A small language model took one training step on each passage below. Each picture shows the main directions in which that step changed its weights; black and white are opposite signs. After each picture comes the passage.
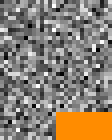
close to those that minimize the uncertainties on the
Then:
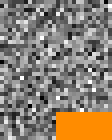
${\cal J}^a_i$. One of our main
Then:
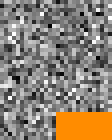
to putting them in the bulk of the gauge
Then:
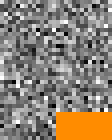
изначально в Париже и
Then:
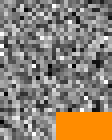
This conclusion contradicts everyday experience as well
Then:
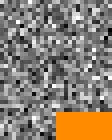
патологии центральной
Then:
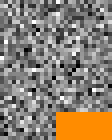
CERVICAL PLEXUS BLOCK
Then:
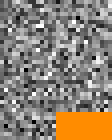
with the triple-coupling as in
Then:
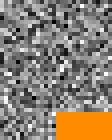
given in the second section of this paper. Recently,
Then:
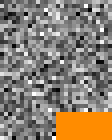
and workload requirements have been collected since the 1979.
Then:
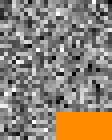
settings without undergoing clinical studies and
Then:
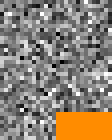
in anesthetized rodents is presented.
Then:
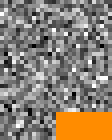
un programa de capacitación para el talento
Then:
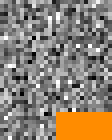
flipped learning, which combine advantages of
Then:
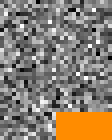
Our continuous integration mechanism will function “*behind the
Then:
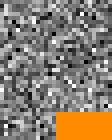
main-sequence or giant luminosity
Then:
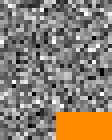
useful for making comparisons between host species through their
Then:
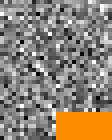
classifier خنثی 173
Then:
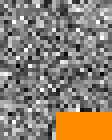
thrombin all play a role in activating
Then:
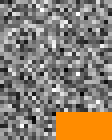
activation gives a probability score, with values closer to
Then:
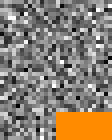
presence of two excitations. In contrast to the single
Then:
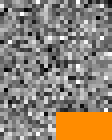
The initial ellipsoid is subsequently grown
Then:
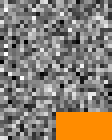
que estão em posições mais altas.
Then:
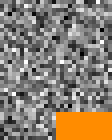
Sprachen zu verwenden, sei es als
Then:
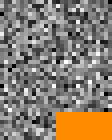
by numbers; the intersections between the contour of
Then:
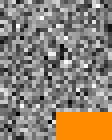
Contudo, mesmo nesse modelo, a
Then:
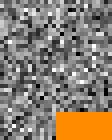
background halo. The selfbound part of the
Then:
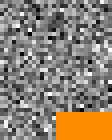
bevel gear. And then comparison between values obtained from
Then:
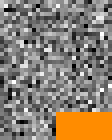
пропорций (международных,
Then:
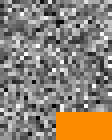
1987. The Storey displacements and
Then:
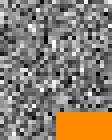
разработки систем ИИ высокого
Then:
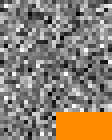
a Lorentz invariant and non-null norm besides
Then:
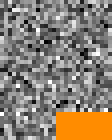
the oo-pCCD-LCCSD
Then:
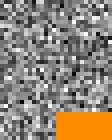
e-mail addresses. From the studies we could estimate
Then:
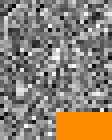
of $CsPbBr_3$
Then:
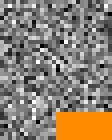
marcadores neuromusculares, como RMS
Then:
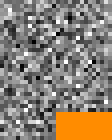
top systems exhibit a heterogeneous architecture,
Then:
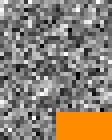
purely a metaphysical issue which cannot be
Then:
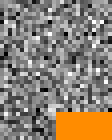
obstáculo para aquelas,
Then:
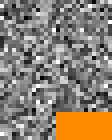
abandoned many years ago and it is no
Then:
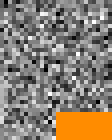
amal qilgan holda umumiy
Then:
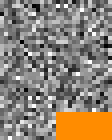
predicted cross section does match existing cross-section
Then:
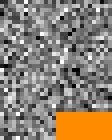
regions and subsequently determining the presence or absence of
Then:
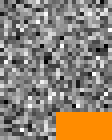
particle is sampled in the fuel region, a
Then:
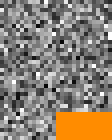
on the scheduling parameter $\rho$. Throughout this
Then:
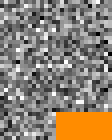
meters. There is, however, *no proof
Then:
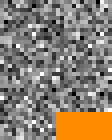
diretrizes também foram um ganho social,
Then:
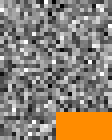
has been carried out. In this study, a result was
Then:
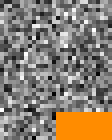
a hybrid system combining ocean current,
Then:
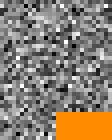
above which power-law $>$ thermal
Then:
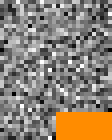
vitro diffusion study, stability study.
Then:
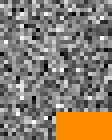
пестицидів. Впровадження
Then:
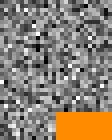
methods can improve the stability of the stored patterns
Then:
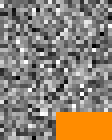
rates. Artificial intelligence technologies offer potential solutions
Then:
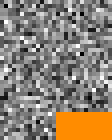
To‘g‘isida [O‘zbekiston
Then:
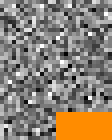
not, however, vary distinctly from the control. The
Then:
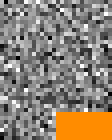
o'zak, so'z, so'z
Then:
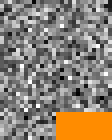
democracia a todos os cidadãos
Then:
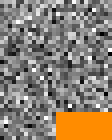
участвовали все дети; – при
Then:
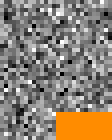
should be clear and comprehensible. - Consistency
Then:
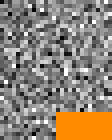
to provide a literature review of the main methods for image
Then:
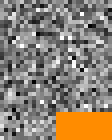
question for quantum gravity, if it is a
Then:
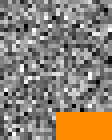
as Project Manager at the start of the project
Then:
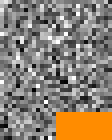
clarify many of the conceptual and implementational aspects of
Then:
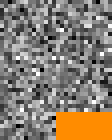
Come vede il percorso del sole lo
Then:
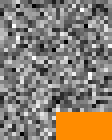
this by $u \in good(\varphi)$
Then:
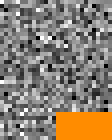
фоиз аҳоли сурункали
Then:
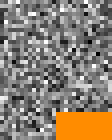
diagnosis of this benign spindle cell lesion
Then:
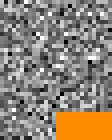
thin, flexible films that incorporate active
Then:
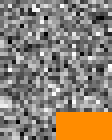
Б.В. Андрианов
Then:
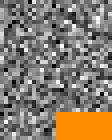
people and frame socio-political activism and
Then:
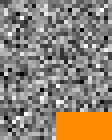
Carlo simulations to estimate these quantities in the
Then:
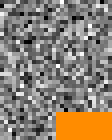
ajratadi.(10) Real
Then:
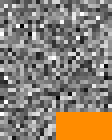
with sterile neutrinos and informing
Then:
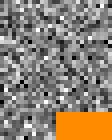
indicates that synaptic feedback enhances the stabilizing role
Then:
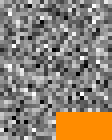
intervention, as compromised blood flow and
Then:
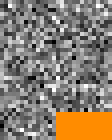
siyosat, xalqaro huquq
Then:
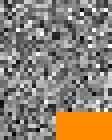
the quantum metric cross term again amounts to a
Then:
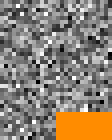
dosimetric quantities from left to right are the optimization
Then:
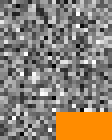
crushed cowpea samples were taken.
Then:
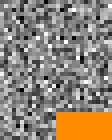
(WC) into the quasibinary system
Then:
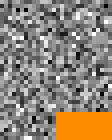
{author} {\bibfnamefont {M.}~\bibnamefont
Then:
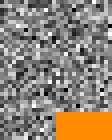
needed for high accuracy is in the trough features of
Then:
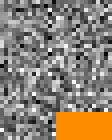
la o interpretare artistică ce ar
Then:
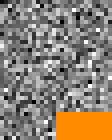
inflorescence number. But in case of
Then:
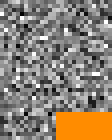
used for modifying and co-registering the
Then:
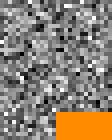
in STM experiments. Additionally, unlike previous theoretical studies
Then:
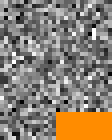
shoot and the system of equations for the two
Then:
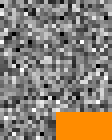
rates and available free resources. In our previous work, we
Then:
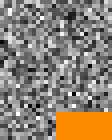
production, regardless of their efficacy, as a means
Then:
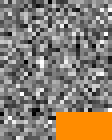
constructed from 156_L0_bin_13
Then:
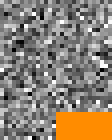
The nature and correlates of parents' attributions and
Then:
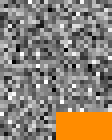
be the magnetic inhomogeneity in the sample, or
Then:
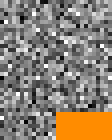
und dabei deren Abhängigkeiten
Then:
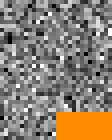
the source of the copper colorant, or,
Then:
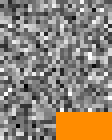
distinct reference citations for reviewed species interactions claims
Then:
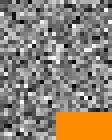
total number of unit Transformers employed in Intra-
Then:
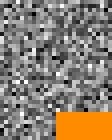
рухомого складу за умови
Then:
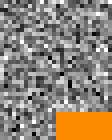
in companies and that continue to use legacy software
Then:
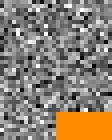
terms of spherical vector wave functions that takes the following
